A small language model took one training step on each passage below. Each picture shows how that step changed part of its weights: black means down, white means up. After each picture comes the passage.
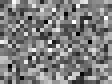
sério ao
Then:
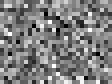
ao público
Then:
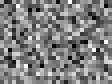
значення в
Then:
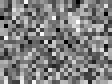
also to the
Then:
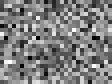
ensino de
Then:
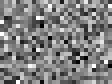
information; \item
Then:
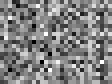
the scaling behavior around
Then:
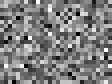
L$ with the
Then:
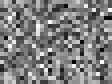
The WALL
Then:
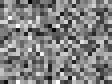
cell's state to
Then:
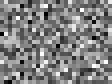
ativa que
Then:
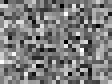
do not behave
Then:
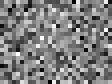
different values of field
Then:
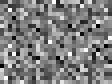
after neutrinos pass
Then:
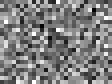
is composed
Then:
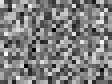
shown on the
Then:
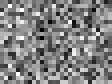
engine design
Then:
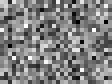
History of
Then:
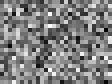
of mind
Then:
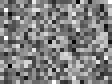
mixing the
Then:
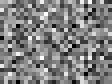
полный и
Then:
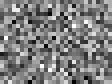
this in terms of
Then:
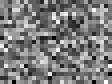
those of the
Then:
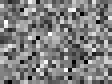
a derivative with
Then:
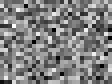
means that there
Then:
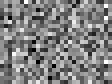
above, it is
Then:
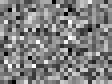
en ook
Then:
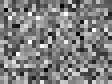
injected energy
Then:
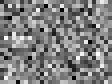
towary w
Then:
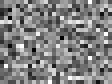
Allen and
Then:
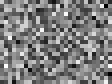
associated with the
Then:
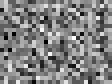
the same characteristic
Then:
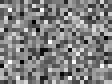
errors, which
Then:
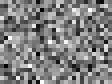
towards the
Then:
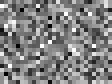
very strong sample dependence
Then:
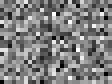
differential current and
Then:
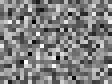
experiments for 11
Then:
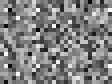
focusing on the
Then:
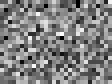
roli va
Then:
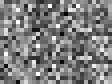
plotted in
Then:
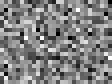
identifying interacting
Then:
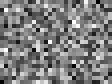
but the possibility
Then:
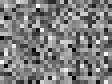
are compared to
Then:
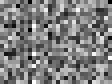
limites para
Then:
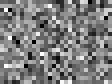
describing the quantum
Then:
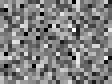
different objects
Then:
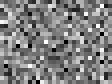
to relax the
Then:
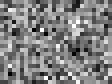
also fails,
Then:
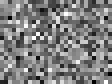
flux of each
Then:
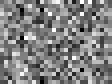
Two sensors
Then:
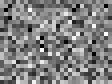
is found to be
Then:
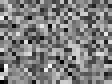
them into these
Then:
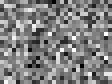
was considered in the
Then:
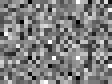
que necesita
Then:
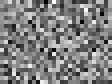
to $\chi =
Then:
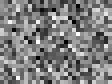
maps of
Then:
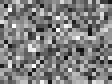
correlation function
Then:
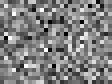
Le parole
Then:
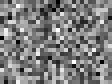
The flow of
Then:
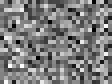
about the role of
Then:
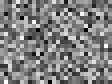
high sensitivity
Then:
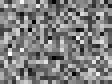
on the product
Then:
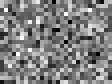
delirium and
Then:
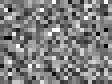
права в
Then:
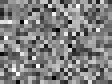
this work and in
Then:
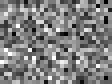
barpo etish
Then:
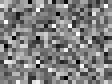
prices are
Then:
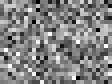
for creating
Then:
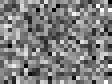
of the load
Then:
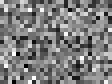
we show the evolution
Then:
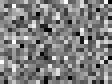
technical base
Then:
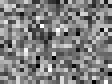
by means of a
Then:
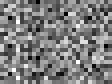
lengths, no
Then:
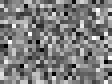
ensure that our
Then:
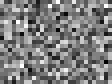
stars in the
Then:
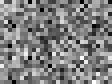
of their fundamental
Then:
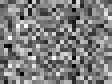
possible environment
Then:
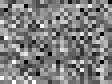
the model to
